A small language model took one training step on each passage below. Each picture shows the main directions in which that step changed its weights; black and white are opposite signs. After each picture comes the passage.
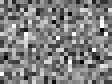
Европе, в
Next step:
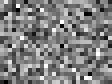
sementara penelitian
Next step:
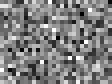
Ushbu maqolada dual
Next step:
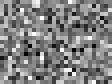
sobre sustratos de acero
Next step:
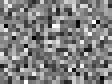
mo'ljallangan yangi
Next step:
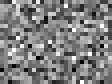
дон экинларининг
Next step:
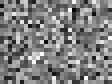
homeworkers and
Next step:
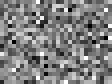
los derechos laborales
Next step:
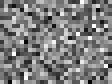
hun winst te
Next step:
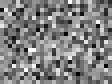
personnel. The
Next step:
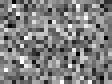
attitudes towards
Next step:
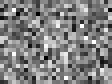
3. Atracción de la
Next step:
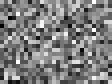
и географию
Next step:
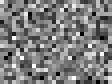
der Blick aus dem
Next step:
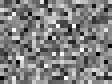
fakt, że
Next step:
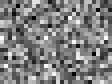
transisi tertentu
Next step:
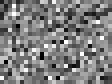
pela Lei nº
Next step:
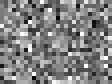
central que diferencia
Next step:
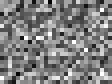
Montero S.A.
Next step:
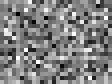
pesquisa apresenta como
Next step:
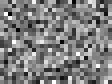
chiqish tarixi
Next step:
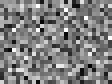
xos xususiyati
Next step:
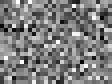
para desenvolver o
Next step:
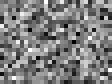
Irina A. –
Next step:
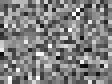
spavati a njegovi
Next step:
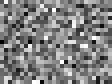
підсумку 26,8
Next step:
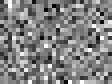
introduzione generale
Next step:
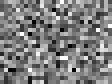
yang berkaitan dengan sistem
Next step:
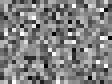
questions des patients en
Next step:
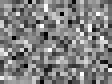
Proverbs: A
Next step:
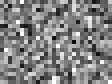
(Akkizidis y
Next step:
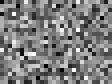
Dentro da equipa
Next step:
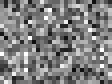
que caracteriza al
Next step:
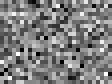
joriy qilinishi
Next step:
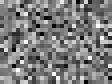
a perceber quando uma
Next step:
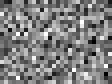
nanašal na: -
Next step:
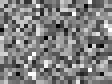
dhe duhet të
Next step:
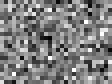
la revisión.
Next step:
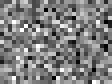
de urgență, în
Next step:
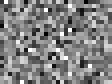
sodir etishini talab
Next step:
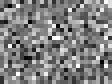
paxtalar, shu bilan
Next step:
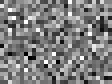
сиропе. -
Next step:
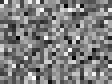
на сучасному
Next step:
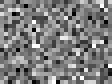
Alizadeh MA.
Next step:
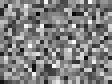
Entfernung des
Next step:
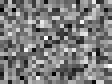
рождения доктора
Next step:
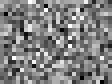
ensaio abordou
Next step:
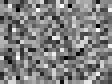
vida profissional e
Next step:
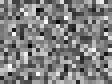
Ю.. «Миновала
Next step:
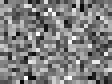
necesidad de indagar de
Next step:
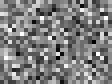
zelve, is een
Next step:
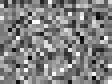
Ularni Peresipkin,
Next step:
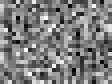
dirigeant manque
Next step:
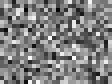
desarrollo de la
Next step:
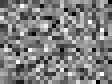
orde zijn, is
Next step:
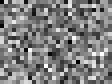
ijodini o'rganishda
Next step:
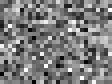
alohida semantik
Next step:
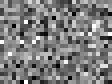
5-6 летнем
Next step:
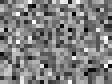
price discrimination,
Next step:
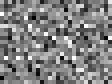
yozilgan eng yangi
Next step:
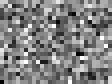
of violence in criminal
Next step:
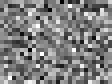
alles om aan
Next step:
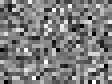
en la motivación, la
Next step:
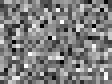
yoshligidan e'tibor
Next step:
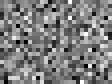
A partir de los resultados,
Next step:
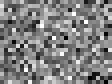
grabaciones de
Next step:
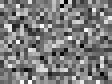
children, what is
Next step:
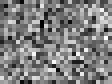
given to Arabic
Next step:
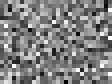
tales como sensaciones
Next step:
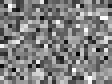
indiscutivelmente um
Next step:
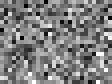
материал. 1♂
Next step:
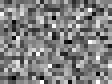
сабабли ҳам
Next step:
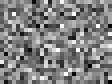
Forest Policy,
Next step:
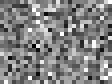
davlatlar oilalarning
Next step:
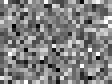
дунёсига қарши
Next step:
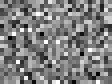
trọng trong
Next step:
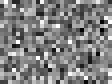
Фаровон Нур»
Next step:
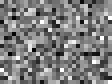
ткали ковры
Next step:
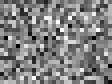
un complejo habitacional
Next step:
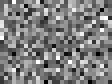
и тяжелый
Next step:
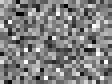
sebagai penambah
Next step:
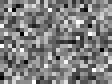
odam hech vaqt
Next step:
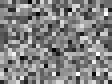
модели gUFM
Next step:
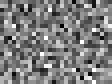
wystosował do
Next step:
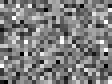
kontrastiv kommen -
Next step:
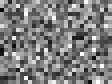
volleyball training
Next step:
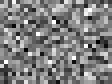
в виду единичные
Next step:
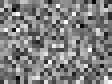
musiqa ta'limi,
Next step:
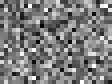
in reality they only
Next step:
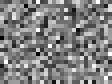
– Майданак
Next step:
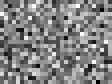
steht er unter
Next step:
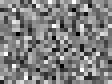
hal tersebut harus
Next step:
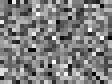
imkonini beradi.
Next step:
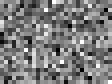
unterschieden: 1.
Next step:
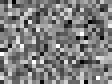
не знають їх
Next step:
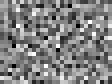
0 0% Semgrep
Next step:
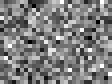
secara efisien.
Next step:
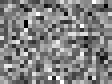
con las actividades realiza,
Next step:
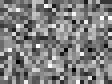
55]. Man darf
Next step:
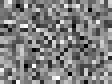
olarak anketin son
